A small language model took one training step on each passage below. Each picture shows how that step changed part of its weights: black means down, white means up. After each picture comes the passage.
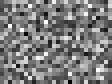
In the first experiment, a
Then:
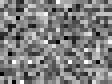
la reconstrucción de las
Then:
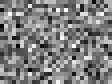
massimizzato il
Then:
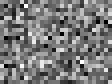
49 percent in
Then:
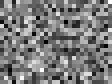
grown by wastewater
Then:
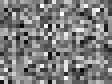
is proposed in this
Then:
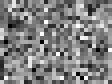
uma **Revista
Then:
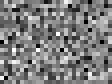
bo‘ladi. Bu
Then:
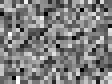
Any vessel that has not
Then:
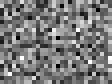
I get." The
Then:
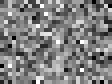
pino, bajo una
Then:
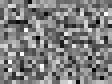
2.4 Caring
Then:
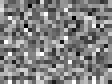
va hisoblashni
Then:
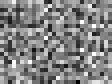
result of this study with that of
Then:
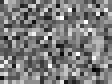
in recent years,
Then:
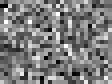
insurance and not just
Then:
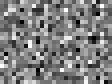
за допомогою
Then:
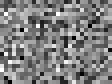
2 berikut ini:
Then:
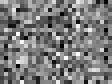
study provides significant insights into
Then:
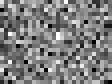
у народному
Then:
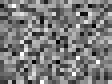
his heart is full
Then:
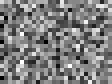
psychological terms,
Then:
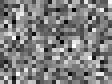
The findings highlight the
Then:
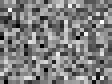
por el pago de una
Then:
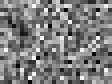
between merchants with digital
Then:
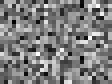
AI in Electric
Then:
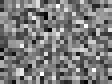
Of particular note is that
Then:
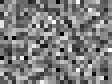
hard to reach for a
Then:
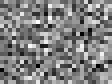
o‘rmon hosil
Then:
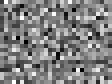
role in providing methodological
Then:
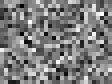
full responsibility for
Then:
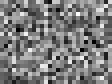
ensure a good ion
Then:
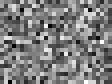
може вчинити
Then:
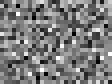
world at large.
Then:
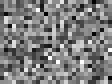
order. For the nitro
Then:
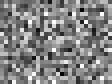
bu - bir nechta
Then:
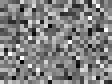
ед. Методы
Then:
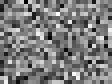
The attachment contains
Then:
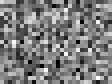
Result OLA Operational
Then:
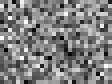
discern together
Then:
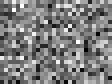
February. In most
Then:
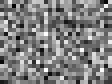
focus on which proteins work
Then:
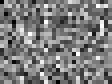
e do conhecimento
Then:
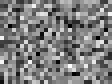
direction during different seasons
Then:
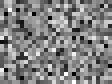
standartlarni hisobga
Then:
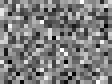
retratado como os
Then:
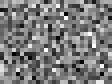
of oxide content in
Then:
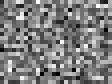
a clear, objective
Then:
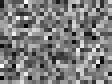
recommend the movies,
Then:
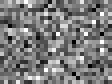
adaptive learning technologies in
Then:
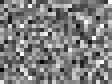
i forhold til
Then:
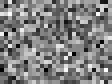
together with my
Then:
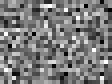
e liberal, ou
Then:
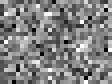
and Applications:
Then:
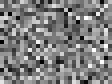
atmosphere to a
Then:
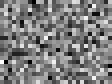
temporary guests or
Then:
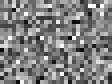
termina apresentando 16
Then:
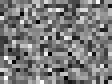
short-course group and
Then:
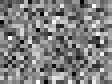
sizot suvlarining
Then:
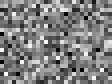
of 10 case studies
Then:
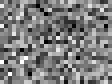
internetdan samarali
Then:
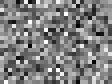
Implementation of IoT
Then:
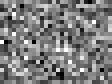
faoliyat yuritishi
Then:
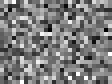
a homopolymer of
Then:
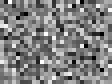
BarakaT R. -
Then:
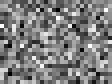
nó. Lòng
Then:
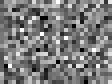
mysticism. I go on
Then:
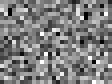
is of great prominence
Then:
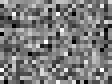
conducted research demonstrates
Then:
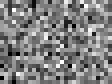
group of compounds, the
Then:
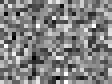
Forensic Medicine
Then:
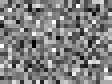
Normurodova, A.,
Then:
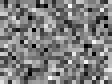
this study. AUTHOR
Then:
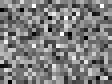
выше, чем
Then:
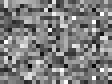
technologies: materials
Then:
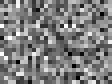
discuss the efficacy of
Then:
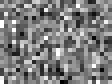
minimum energy
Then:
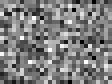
sangat berpengaruh
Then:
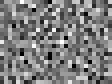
their best to follow waste
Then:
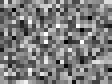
fusarium rice
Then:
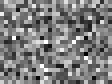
Recent research has investigated
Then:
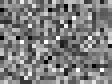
[26], so the standard
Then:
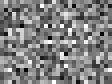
is generally agreed that
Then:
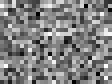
gerir negócios
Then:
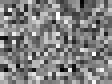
// Turizm
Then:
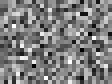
slowing down their
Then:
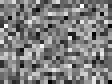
individualisation of assessments based
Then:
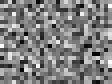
Zak, P. J.
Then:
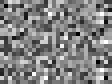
La sensibilidad
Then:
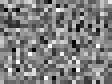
data that could be explained
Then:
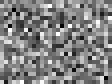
proyecto no es su
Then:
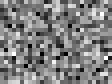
bireylerin iş
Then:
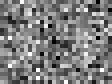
еттичилиги ва
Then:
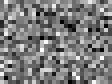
occultes. Le
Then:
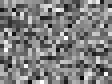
course on the history
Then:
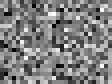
Reigota, podemos
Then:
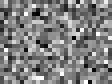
Sansop hikoyalarida
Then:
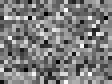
xatarlik ishni
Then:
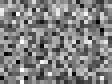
serta menghadirkan
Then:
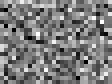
Abstract. *This
